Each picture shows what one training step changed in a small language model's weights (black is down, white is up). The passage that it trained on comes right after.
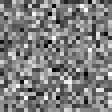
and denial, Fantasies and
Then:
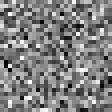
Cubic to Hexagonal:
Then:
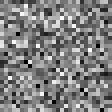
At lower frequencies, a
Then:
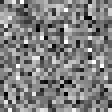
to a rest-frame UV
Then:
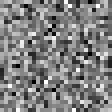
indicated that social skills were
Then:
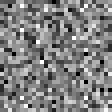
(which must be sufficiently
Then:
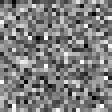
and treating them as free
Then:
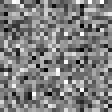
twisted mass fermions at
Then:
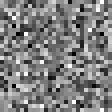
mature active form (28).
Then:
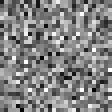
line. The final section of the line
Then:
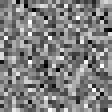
they cross the shock. For this process to
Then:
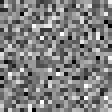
seen which may be a topic for
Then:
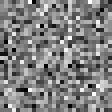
yellow solution. Moisture
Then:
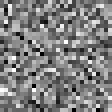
by the User Equipment
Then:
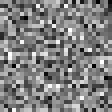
be seen from Fig. 2 that the
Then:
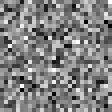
This is for the same spectrum shown in
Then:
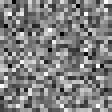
is the capital of France. We
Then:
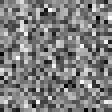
\lambda_D f_\mu + 2
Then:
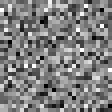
of liposarcoma identifies
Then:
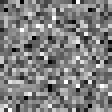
but either remained similar or decreased
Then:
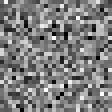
the proposal distribution. The joint
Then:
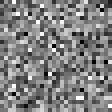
fertile soil, and
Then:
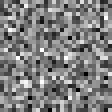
a$ where $l$ is an
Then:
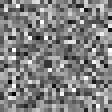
fiber to fabric 30
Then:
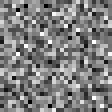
lattice defects which were mainly associated with
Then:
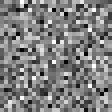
between our method, which requires only
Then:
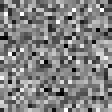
on the origin of the data to be
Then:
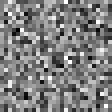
findings suggest that screenings
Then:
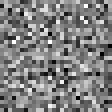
into valuable construction resources
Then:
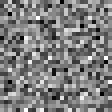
F$ (since any identity
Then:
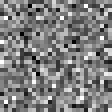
curve CMRc Cardiac
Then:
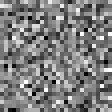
IU as per guideline.
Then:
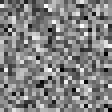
a terminal alkyne; and for
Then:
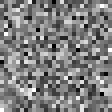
vaginal bleeding as a
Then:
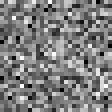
Since the rotation was negative
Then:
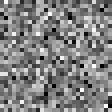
NLoS sensor tracking
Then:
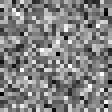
review of these methods can be found in
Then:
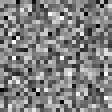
from dilute methyl
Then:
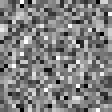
the nature of potential. The standard form of
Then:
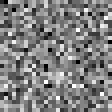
atarts rotating. With
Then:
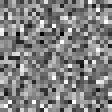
properly designed. A typical way is
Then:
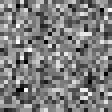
as early marriage for
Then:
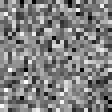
require processing time in the explanatory
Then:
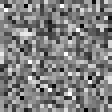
considered as a management choice of process
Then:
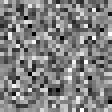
through reduced weed emergence. An
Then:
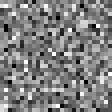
meaning the walls must reach
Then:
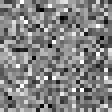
include downward gaze
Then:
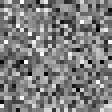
the property maps are shown in
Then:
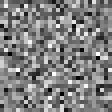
the obestatin may have a role
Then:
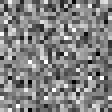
number of elements in the sample, X is
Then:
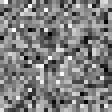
performance in the real world.
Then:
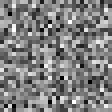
complication Methodology:
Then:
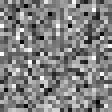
may impair decision-making,
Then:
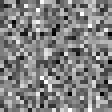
The solution $c^-$ is connected
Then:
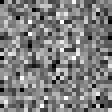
\psi \end{equation} where
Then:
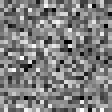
also explored fine-tuning
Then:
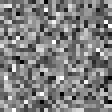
of $\sigma$ is reached at the
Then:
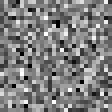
signals). The combination of fast
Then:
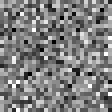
modify by Guritno,
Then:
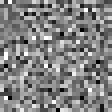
parts. Additionally, since the
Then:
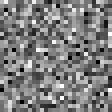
equation below. $$\text{Ash
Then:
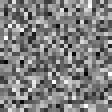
and eyes and mouth of the
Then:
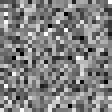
$\Esn$. The descreening
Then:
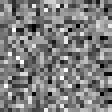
significance level is 0.05%
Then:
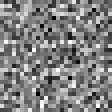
$\lbrace \left | H
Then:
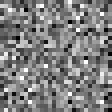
state. It was shown in Ref.
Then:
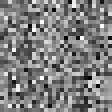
children [6]. Despite
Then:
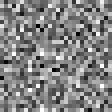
other. India does not follow
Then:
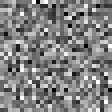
and therefore are characterized by an
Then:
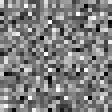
the PCR tube containing the
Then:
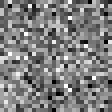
decrease in incidence of sore
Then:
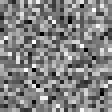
hence are expected to play no
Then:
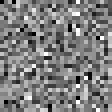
[Na/Fe]. The observed
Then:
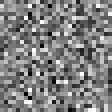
SC Resources, Data
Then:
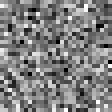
relatively insufficient modeling
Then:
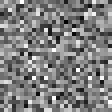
location and schedule, as well as
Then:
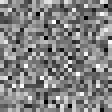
where $\boldsymbol{j}$ is the density of
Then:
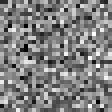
as flat lines, a typical
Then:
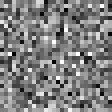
a sinusoidal shape is
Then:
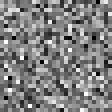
the figure 8, shows that large
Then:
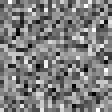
with a focus on real-time applications
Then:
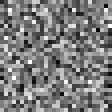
consent before participating in this
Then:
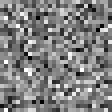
the root of the pre-constructed
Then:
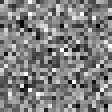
Figure A1 and the total specific
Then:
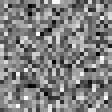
MN. Nanorobot: A
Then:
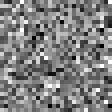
apparent among the SMM
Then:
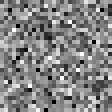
second ``knees'', and the
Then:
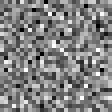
is available under a BSD
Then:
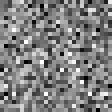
coordinates. (e)
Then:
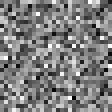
an assignment. Motivated by
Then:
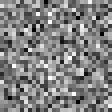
in Society*, 64,
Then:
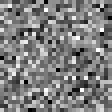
making a transaction [1].
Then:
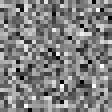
as a precursor for various
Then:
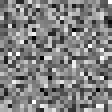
the resulting DMTT performance is
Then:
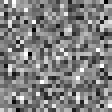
is displayed in Fig.
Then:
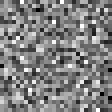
of different loss functions under identical
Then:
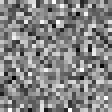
a new state of the art for modeling
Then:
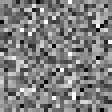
the history of the universe as it
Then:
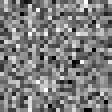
refrains from making a comment
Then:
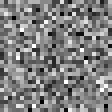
design increases, the intricacy of each
